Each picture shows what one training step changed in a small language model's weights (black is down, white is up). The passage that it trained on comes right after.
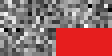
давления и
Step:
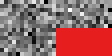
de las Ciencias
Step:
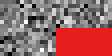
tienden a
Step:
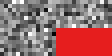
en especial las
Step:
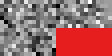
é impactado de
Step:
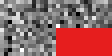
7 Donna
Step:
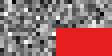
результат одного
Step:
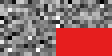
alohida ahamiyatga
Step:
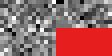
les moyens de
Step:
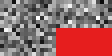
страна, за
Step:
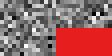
qiladigan elektr
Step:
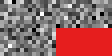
се да је за
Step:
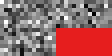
then operated
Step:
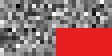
this assessment
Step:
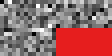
reservação e
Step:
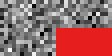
faveur du
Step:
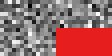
tabiati va
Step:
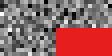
semana durante 1
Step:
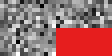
o seu papel
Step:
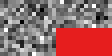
des ressources publiques
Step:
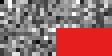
стал вопрос
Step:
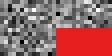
vencía al
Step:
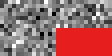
na lógica
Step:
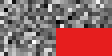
случайно в
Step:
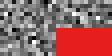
в истории
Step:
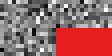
компании по
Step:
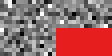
лицо может
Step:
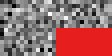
dan teknologi
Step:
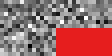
materiais, como
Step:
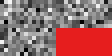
bir alan olduğunu
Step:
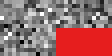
programı ve
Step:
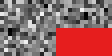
них были
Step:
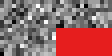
atas 4
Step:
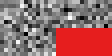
da Lei Federal
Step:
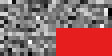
условиях во
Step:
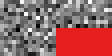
docente y la
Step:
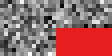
En España,
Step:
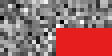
ben distinto
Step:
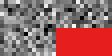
A Lei
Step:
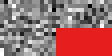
puede llevar
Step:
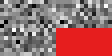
da constituição de
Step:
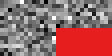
metal parça
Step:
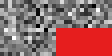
some organizers of
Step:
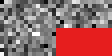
un blando
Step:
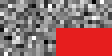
mai repede
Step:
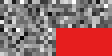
назначения и
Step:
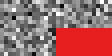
comme une vache
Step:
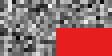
формах та
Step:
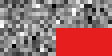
para mejorar las
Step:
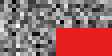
bu masalada
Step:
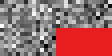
від розробника
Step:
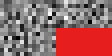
belgisi deb
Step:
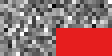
les cours de
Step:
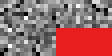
dynamics of
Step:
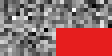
de transmisión
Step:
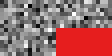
meditatsiya va
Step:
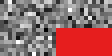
by decision
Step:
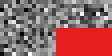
em virtude da
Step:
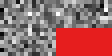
d'analyse et
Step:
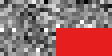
de registrar su
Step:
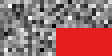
ocorre e pode
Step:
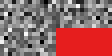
в случае
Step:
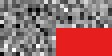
grande impacto,
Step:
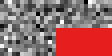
with respect to
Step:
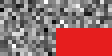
mumkin. Bu
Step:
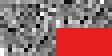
al momento de
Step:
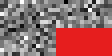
la aplicación de medidas
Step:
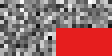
lo educativo,
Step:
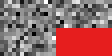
un nouveau
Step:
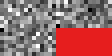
принципи й
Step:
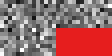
concentra tutta
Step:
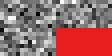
Sul primo
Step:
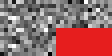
Київ :
